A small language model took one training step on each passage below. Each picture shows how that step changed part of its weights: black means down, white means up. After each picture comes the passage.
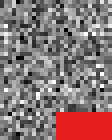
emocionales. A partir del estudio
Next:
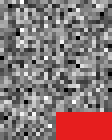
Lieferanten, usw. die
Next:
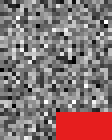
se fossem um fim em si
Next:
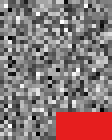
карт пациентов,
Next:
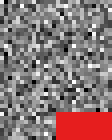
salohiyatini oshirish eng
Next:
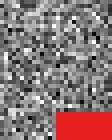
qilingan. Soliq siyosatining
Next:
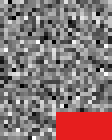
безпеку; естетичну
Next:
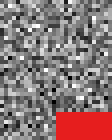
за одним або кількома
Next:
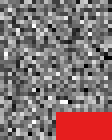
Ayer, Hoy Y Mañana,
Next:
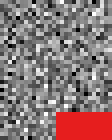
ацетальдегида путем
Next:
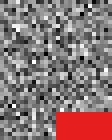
conjunto de dados, doravante
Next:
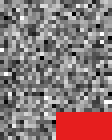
trabaja con las métricas. En
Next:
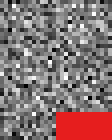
va saqlash imkoniyati yuzaga
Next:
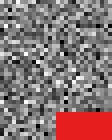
que facilita a experiência do
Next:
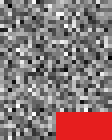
de Construcción Regionales*.
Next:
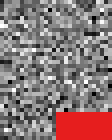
l'incapacità di Jules
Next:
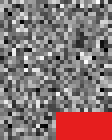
bezidagi yallig‘lanish
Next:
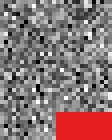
hududlarida mavjud
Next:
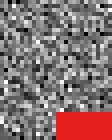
berish va rivojlantirish imkoniyati
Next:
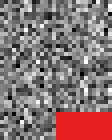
a inaczej jednostki,
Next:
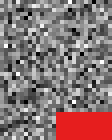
criadas utilizando as seguintes
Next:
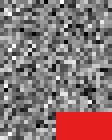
bo'ladi. Foydalanilgan
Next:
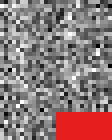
thickness and increasing
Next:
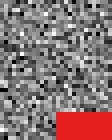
maior parte utilizada no aquecimento e
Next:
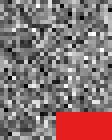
sistema de saúde como um conjunto
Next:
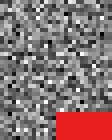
aytur (erdi); musiqiy
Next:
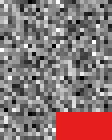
va futuristik tashvishlarni
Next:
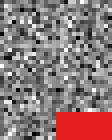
Ocherk janri o‘zbek va
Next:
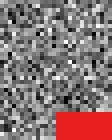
bilan ham yuritilgan. Rus
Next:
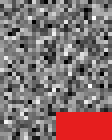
(моделнинг ўзига хос
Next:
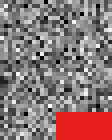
combinación de información y datos de
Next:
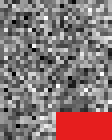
xizmatlarning profilaktik
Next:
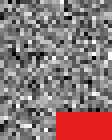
применением в экономике
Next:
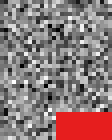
(Buainain y Batalha,
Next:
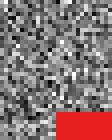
частоты вращения и угла
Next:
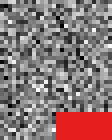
de extensão da Faculdade de
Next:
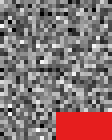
– *Andijon Davlat
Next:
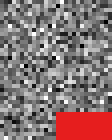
Lengua y Literatura
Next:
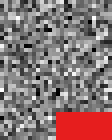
фактором для студентов.
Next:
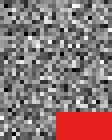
(*intake water*) pada
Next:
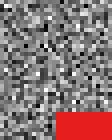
nenhuma intervenção, existe
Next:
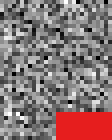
a remuneração ser calculada por
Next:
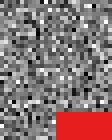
in patients with bimaxillary
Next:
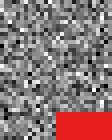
evitando deslumbramientos
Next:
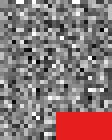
Share — copy and redistribute
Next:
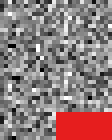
йилларда тил ва тафаккур
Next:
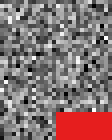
complications during labor induction in
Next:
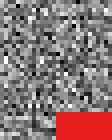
none"> ♦ Lugar:
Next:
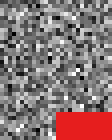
краеведческого движения
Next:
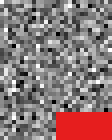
обратной матрицы.
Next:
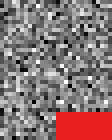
da Universidade Federal de São
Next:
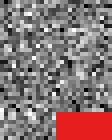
(1974) araştırması
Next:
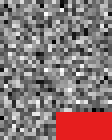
methods and data. It also
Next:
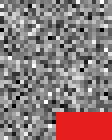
dan ook de gronden voor die
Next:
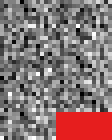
las que operan las empresas por lo que
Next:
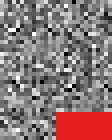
– поиска эффективных
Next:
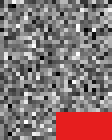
asos uchun assimilyatsiya,
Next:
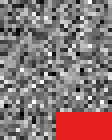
pesquisas entorno da infância e
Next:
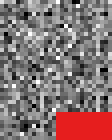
bilan cheklanmaydi. Oilaviy
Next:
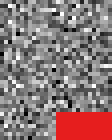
strategiyasi dasturini so'zsiz
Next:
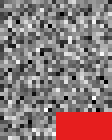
аёл тақдирида, ўзига
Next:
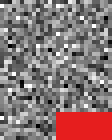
некоторые варианты
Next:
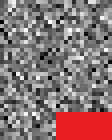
xalqaro miqyosda
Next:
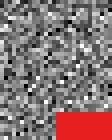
les enfants de moins de 5 ans dans
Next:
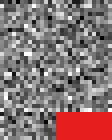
madaniy o'simliklar yoki
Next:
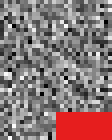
natijaga erishishiga
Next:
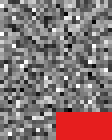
с соавт. [2] положены
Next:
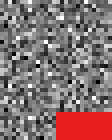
desta mesma universidade. Esta
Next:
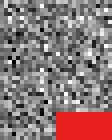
de este apartado constan: el
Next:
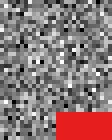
Se a estatística utilizada na
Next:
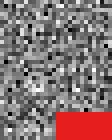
de elektronik materyaller
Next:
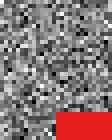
lama 2. Rendahnya
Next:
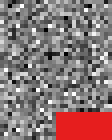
– После замачивания
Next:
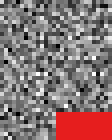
uni asrab-avaylash,
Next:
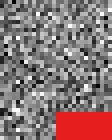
darajasi faqatgina qonunlarni
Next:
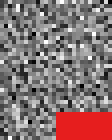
conhecimento em constante expansão
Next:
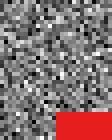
sohasidagi taraqqiyot bilan
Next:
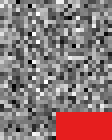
рядків куплету
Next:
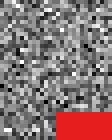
villes ivoiriennes, y
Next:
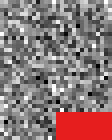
рукотворного гобелена
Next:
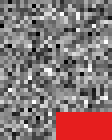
Político e Organização de
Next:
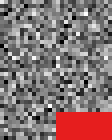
nos quais são quatro ciclos
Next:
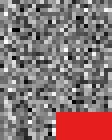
vaziyatlarda ishlaydigan
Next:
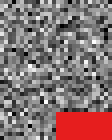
tárepke (belge)
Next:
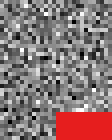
natural complexo vivenciado por
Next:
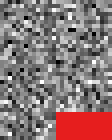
etilgan. Takiyaning
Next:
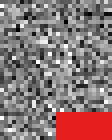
que incorpore criterios de
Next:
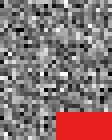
veb-sayti - Kirish
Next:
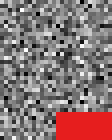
CERN experiments observe
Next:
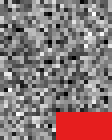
kuzatilmaydi. Sintetik
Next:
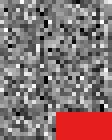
оценки персонала является
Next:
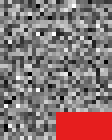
físicamente las células,
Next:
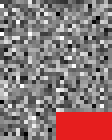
Маълумки, Амир
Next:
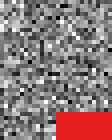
Os clones das seringueiras
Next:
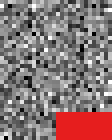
penyakit paru obstruksi
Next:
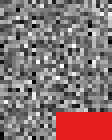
which is the administrative and legal
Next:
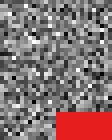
la población, ofreciendo
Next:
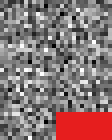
that it is systematically
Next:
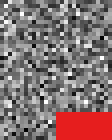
membimbing dan memotivasi
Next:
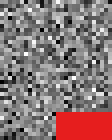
subtilis, Bacillus simplex
